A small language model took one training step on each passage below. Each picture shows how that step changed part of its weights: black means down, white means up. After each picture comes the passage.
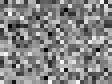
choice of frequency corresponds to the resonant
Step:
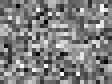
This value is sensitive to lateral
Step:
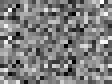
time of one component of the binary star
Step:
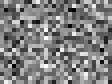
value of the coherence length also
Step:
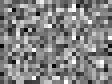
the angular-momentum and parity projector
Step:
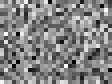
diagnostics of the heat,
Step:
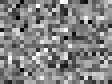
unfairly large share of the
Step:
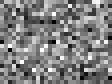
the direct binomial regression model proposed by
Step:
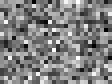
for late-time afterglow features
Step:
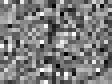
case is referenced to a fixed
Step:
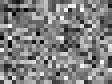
background discriminator distribution has two
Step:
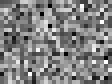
expansion and finally \beq
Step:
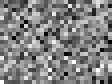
the blinder agent will be the
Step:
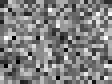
1 ms, the execution time of
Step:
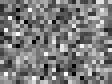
$A_2$ fixed to
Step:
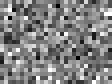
larger sample than that existing coupled with a
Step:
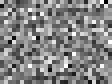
interaction potential. In our model the
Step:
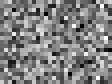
the sphere, $r$ the radial
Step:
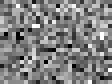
Z_{7}$ with properly chosen
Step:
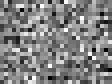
become less dressed, via QCD
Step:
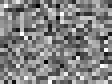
($l$) to the thickness of the
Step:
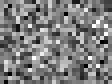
$N$. We see a
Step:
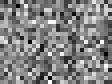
terms of the asymmetric hopping of particles needs
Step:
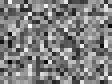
hacked %Control: key
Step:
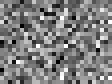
of identity. Its expectation value on
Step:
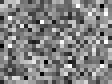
presented by Breen et al.
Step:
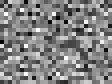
in one or two dimensional quantum networks.
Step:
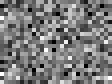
is \eq{zzb}{ Y
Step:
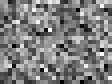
states $|0\rangle$,
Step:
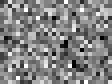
compression [24] and sensors
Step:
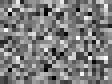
tackle its demanding problems.
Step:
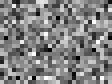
the effectiveness of CMS in
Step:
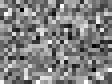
the derived density is a lower limit).
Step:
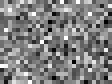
Karam, A.;
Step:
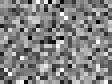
interactions. The magnitude of the polarization observables
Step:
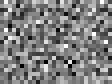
Solution of Scalar Field
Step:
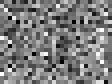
$2n+1$-dimensional vectors
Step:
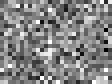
channels, with a full configuration interaction
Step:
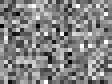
separated by a spherically symmetric
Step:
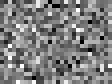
is given in parentheses.
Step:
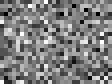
you interact with any of the following
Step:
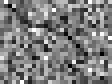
We can neglect the vector term completely
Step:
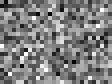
feedback. The numerical value of
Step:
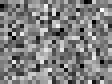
the disk midplane. Following
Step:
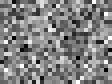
the ground state energy. Hence, our
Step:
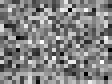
2400 HU, the expected values
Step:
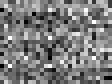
%Lattice theory and statistics;
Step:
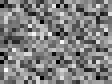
considered. The time varying fluctuations in the
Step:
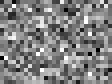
pool size of 32. For a
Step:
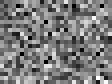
(2001) \end{thebibliography}
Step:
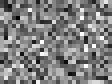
and systematic errors added linearly. }
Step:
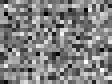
statistics such as the power spectrum, allowing
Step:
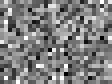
number of UCB systems that are
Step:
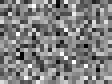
thereby resulting in a very poor prediction
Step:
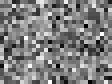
the superfluid weights obtained in the
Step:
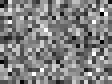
edges and over time. \item The
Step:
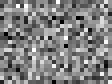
null and that $\rho_{\alpha}$
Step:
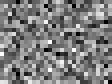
on the 218 magnetic field is solved
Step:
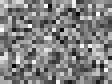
$(t,\phi)$ symmetric if its
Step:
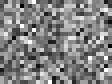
a mobile insert, and therefore dual
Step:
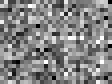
film thickness at the outer edges and lower
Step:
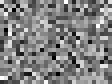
(i.e. temperature governed
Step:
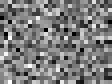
in case of an uniform average
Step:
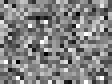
measurements to elucidate the magnetic
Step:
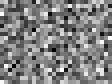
this case, the phase degrees of
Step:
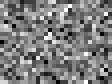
fuzzy sphere is characterized by
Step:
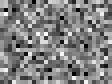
The resulting mass constraints differ between the
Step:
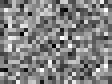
data transfer latency, and the public network
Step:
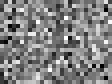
operational cost, which lie outside our
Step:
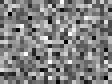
emission lines are expected to emerge at
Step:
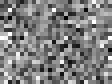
which one of the leads is weakly coupled
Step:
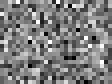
a generator~(indicated by the
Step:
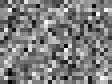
unlearnable test features. This
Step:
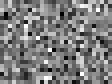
search for exact solutions to nonlinear differential
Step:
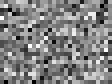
dependencies. In Kotlin
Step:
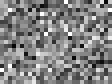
for $\Gamma \beta \simeq
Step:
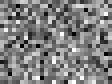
with \begin{eqnarray}
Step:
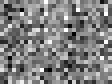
rate--false alarm
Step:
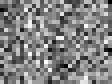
- I, \qquad j =
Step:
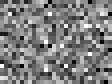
is clear from the plot of the
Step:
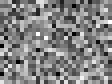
the asymmetry of the stable interval of
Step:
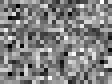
have \begin{align}
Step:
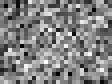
a given time step $\Delta t$
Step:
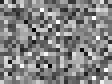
values measured in our simulations are consistent with
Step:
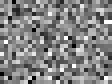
that much of the emission in the
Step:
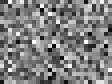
conventional table rather than released as
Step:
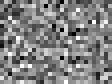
observed in hard X-rays for the
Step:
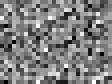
\partial \over \partial
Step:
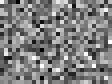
(Fig.S1). Under
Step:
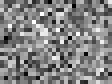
get the standard R-band magnitude of
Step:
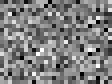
is not invariant under a local
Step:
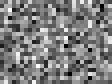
$p_S$ that it is
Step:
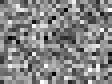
products thermalise differently and depending on
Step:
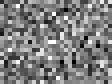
thickness and a minimum gap size according to
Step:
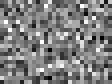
and then fit these isochrones via
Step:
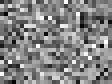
of sensor networks vary widely from climatic
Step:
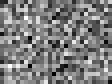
synthesized and belongs to the
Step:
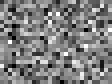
decay rate taking into account both the
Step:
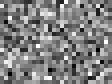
values as high as 20. This large
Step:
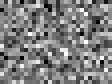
various methods used for fabrication
